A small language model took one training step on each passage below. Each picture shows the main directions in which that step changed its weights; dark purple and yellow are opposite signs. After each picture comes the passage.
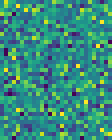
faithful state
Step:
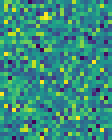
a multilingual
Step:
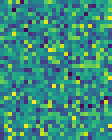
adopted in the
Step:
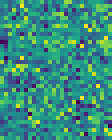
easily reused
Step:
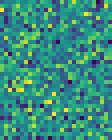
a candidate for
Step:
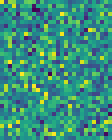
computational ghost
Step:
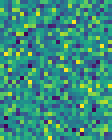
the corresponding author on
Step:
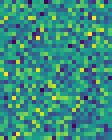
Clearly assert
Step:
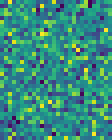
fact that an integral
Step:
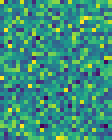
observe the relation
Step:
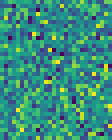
weaker AFM
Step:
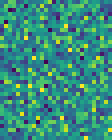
learning; - training
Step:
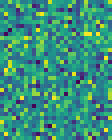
of finite size, so
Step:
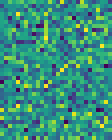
rate at time $t$
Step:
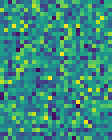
consequences. Case
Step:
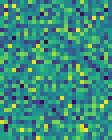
and duration of
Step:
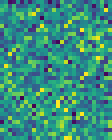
the domain $U$ by
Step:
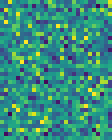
30, respectively. These
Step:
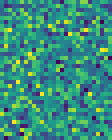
Within this
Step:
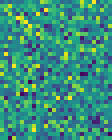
fit themselves
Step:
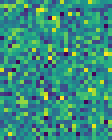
quantum particle
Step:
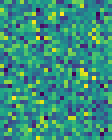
delivery of
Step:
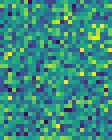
the same model for all
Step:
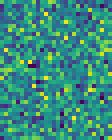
when run at local
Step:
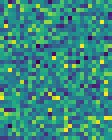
utilizes the same
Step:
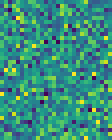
of {D}u
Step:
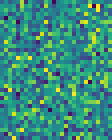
3. Creating
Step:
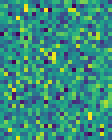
this time, Coryn
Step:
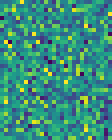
especially after
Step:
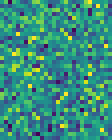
and angle, providing
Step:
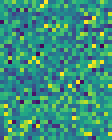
to be the equator.
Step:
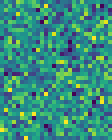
with an alternating sign
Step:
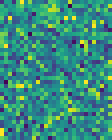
from strongly disagree
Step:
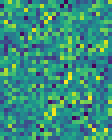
which is dual to the
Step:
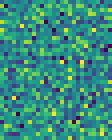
\end{align*} and
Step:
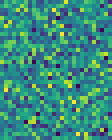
for them to appear
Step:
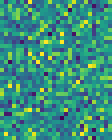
to a graded
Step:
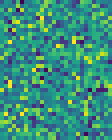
culture, making
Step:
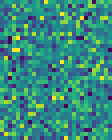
F$, and set $\w
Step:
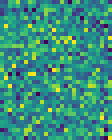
along the characteristic
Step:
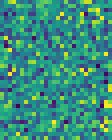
$r$ of order
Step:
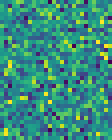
of two dimensional algebras
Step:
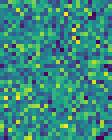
e.g. high
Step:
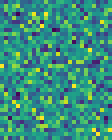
a comparison is
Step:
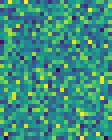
is real, we have
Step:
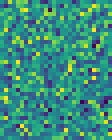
as corresponding software
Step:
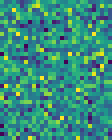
in carrot.
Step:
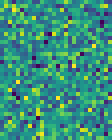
and 7 iterations for
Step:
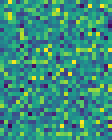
as \( \alpha =
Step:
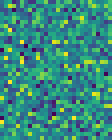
language, and
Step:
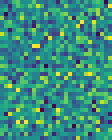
of Power. The
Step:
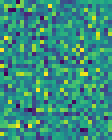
question of complete
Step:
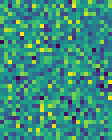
indicates their respective
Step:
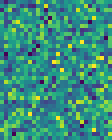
can be compensated by
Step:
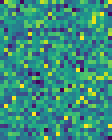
have \begin{eqnarray}
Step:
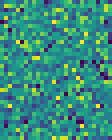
classification, using
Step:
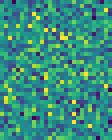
of non-activated
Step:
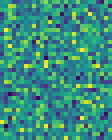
is the probability of
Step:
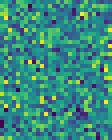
more strictly
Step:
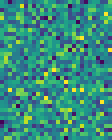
spatial data for
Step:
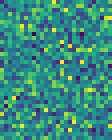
\end{align} where
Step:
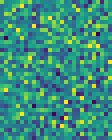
theory ingredient
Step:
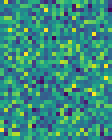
metrics with fixed
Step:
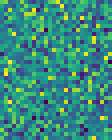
of the spanning
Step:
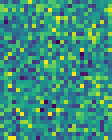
the free Ps
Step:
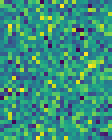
to balance lamp
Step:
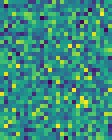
spectral topos of the
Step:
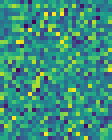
voltage condition is by
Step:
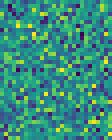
included postoperative
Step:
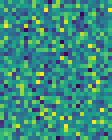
impose consistency
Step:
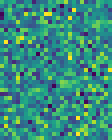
disease etc.,
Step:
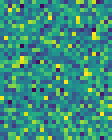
at a radial distance
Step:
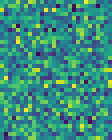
8% need a fixed
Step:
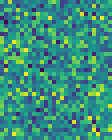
no holomorphic
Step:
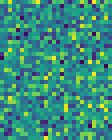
\equiv -1
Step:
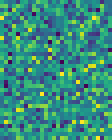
to keep the
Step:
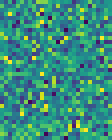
reports and would
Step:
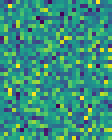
2. Utilizing
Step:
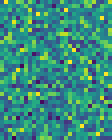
equations by introducing a
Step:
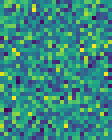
and also protect the
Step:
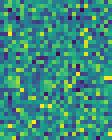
among male and
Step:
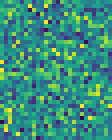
the collapse of
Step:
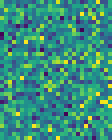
the modulus is a
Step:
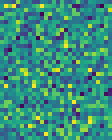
One means to
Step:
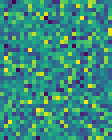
consisted of selected
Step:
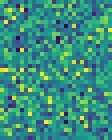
The method allows lattice
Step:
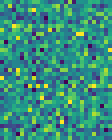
given winding number
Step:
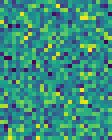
implementation of the
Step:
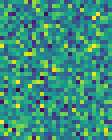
level separation
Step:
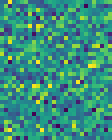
to each other, therefore
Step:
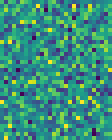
number which depends on
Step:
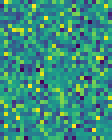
be misled by the
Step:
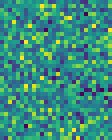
partner institutions to
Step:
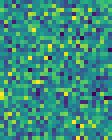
two systems have been shown to
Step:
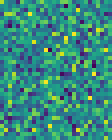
is icc and the
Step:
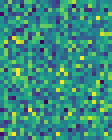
these braid), and
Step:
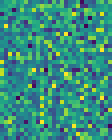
is photonionized
